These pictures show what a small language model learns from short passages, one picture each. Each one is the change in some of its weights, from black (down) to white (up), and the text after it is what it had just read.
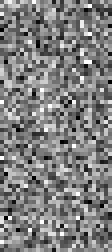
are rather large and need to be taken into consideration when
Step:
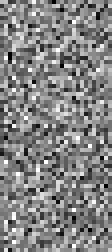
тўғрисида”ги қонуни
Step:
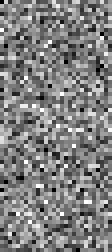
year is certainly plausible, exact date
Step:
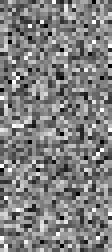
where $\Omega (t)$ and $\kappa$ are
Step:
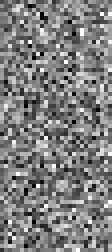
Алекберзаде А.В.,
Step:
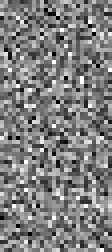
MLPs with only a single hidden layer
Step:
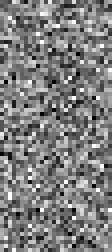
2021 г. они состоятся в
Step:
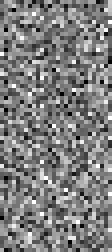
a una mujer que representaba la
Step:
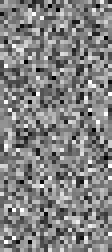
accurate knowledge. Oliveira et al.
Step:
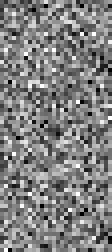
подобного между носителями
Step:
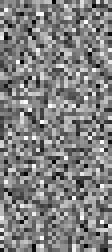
repertori all'interno delle
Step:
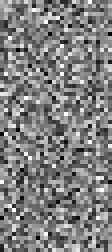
(SIT) Field Trial
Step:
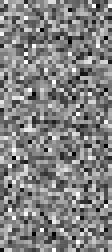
engineering techniques and tools are needed.
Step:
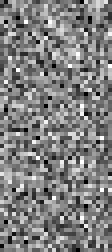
6.67% (of the total count)
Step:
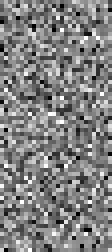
with relative magnitudes that can be tuned in a
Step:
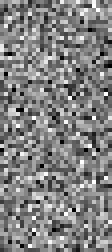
invested in the process, but it also
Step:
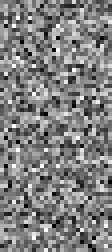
гофра. Також був
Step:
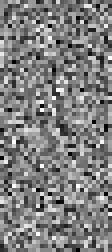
forme certifiée date des
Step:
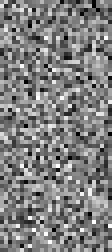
Amsterdam inhabitants with a
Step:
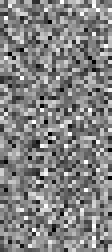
in southern Assam, and to
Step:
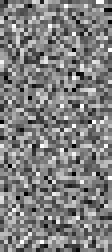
potency control of cannabis products and
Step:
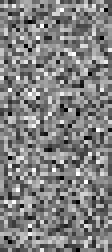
das doenças mentais. O
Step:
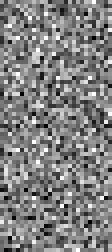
amalga oshirish uchun
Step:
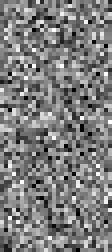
aniqlash tavsiflanadi.
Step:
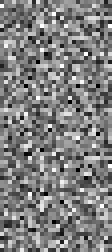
Further predictions for $\Lambda_b \to
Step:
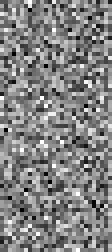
“We prophesied.” Prophecy
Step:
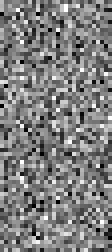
ko‘prik usti va tabiatni
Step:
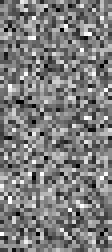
between system components , reducing duplication and
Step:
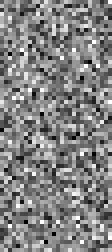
Climate change communication by the state and
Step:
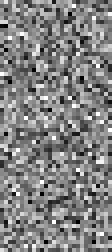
dataset that has been used. It is a publicly available
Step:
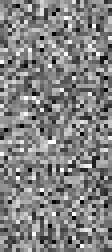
living room and bedrooms)
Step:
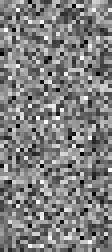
mamlakatlar hukmdorlari
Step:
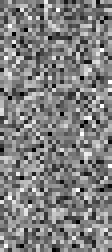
could provide complementary constraints to the metal
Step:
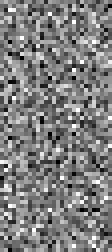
дослідження свідчать про
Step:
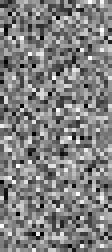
strategy for opportunistic fungi
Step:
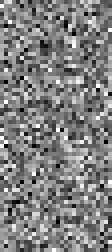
specimen =50mm. Specimen is held
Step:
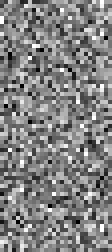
is conceptualised not only as an educational
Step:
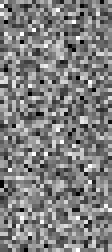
by the graph-theoretical concept of effective
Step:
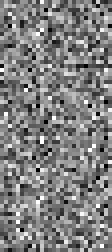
rector del que se desprenden otros
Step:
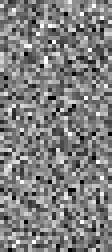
\bibitem{nam2017abiotic} Inho
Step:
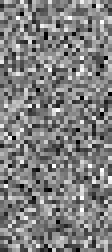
spectral content of the soundscape [19];
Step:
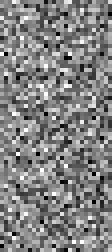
L. Zou, Y.S. Lin,
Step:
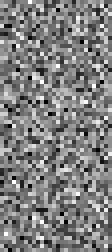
*El nuevo principio de «no
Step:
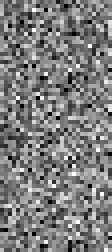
va jinning unumdorligiga
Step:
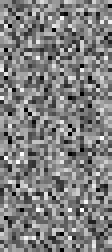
(Sternoplistes) temminckii
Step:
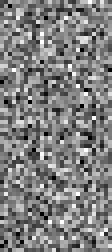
the opportunities offered by central and
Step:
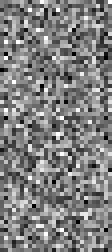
reservoirs, ponds are
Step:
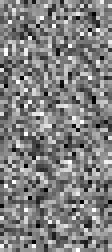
медицинского персонала,
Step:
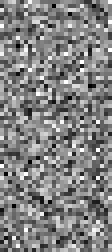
anggaran dan standar biaya
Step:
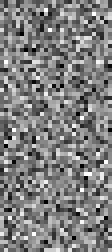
and results from Random Forest are an average of
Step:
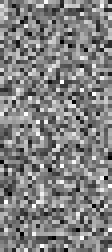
traction animale. La "roue
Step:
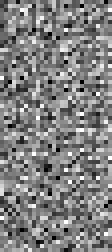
dan post-test 2 sama dengan nol
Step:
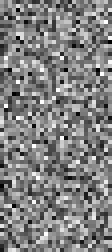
Litoral Atlántico, su
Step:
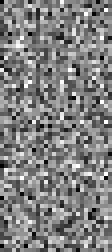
much greater energies. We have therefore studied the
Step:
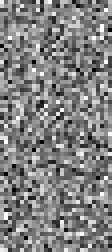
fairly ubiquitous among
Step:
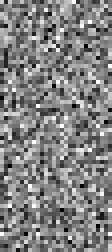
royal performance. Priest would presumably
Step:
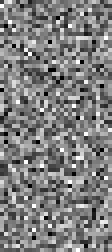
efficient gene regulation. Specifically,
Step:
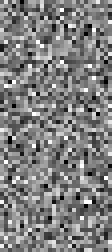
if a SC requires information from outside
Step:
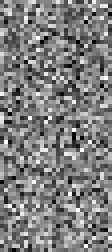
fel ca și strategia de
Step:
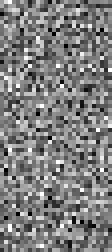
farming due to flood disasters
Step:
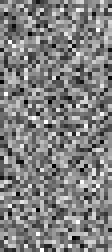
By following surgery Response to
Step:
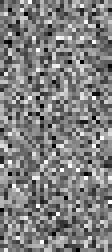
the traditions of Ukrainian national
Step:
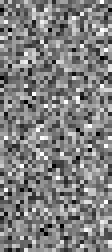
should be linked to higher amounts of
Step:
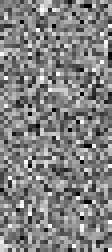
not have natural voices and that for teachers
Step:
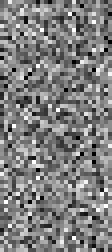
в экспериментальной
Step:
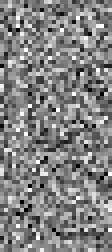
time integration scheme, change in entropy
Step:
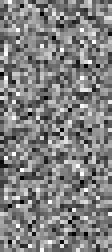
consistent with the classification made in the BCS limit
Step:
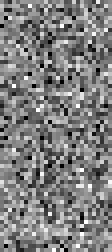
625 and stainless steel 304L.
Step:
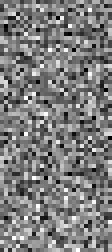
and middle schools after SROs
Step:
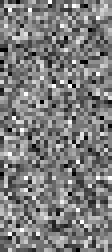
tushunchasining keng bir
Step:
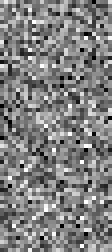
two orders of magnitude smaller, as shown in
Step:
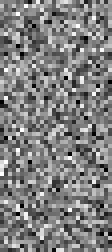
[3] proposed a new adaptive optimization algorithm for
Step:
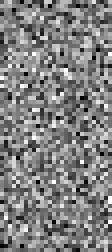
matoga to'yintirib
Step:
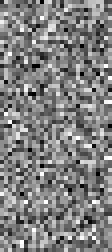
infection. This randomized controlled study was
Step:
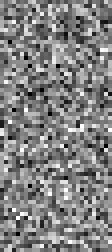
interventions. The document highlights the potential
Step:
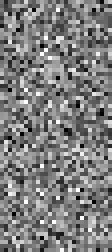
average percentage of dairy cattle properties
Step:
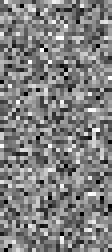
of the biofuel were consumed in
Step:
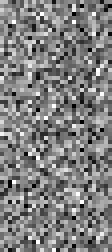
кулгига сабаб
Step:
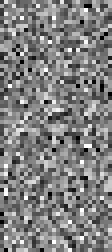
output of this survey is the aim of the current
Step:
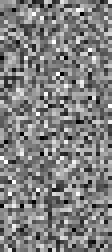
Conference (IPEC-Hiroshima
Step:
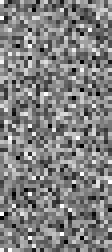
светодиод с сопровождением
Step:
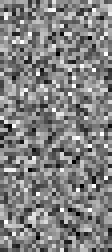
integral remains and should be solved. It can
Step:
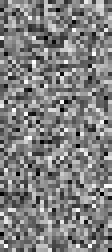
the local Galois group $G_{\infty}$.
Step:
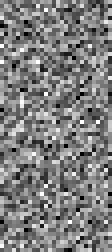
dan bisa dipelajari pada
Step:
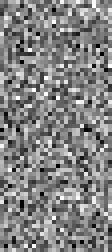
“myopia”, featured in the
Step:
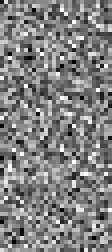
excellent agreement. We note that there are no
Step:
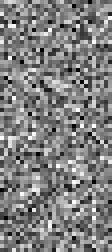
Целью данной работы
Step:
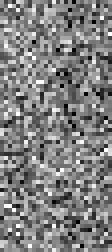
I provide them with reading passage material about
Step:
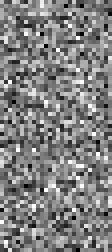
... д–ра биол. наук.
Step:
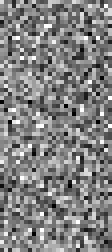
the age at menopause and duration of
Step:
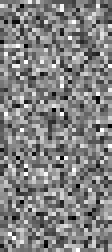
stage. At the end we will discuss about the
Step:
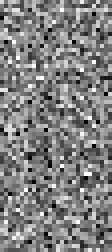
the review process by effectively handling
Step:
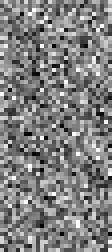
profissionais que recepcionarão e
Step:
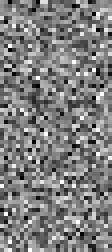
выражение в требованиях
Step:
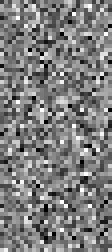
that connects the two ends .A digital
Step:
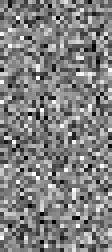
About 350 people worked for TOR in
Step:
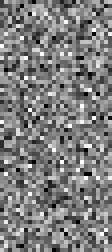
the minimum of 5 hours to the maximum given by
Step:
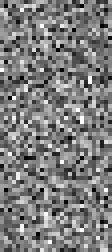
<ul style="list-style-type:
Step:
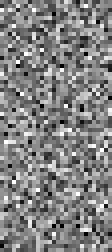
groups within a parent group with directed
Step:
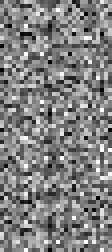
المشاركة في لعبها
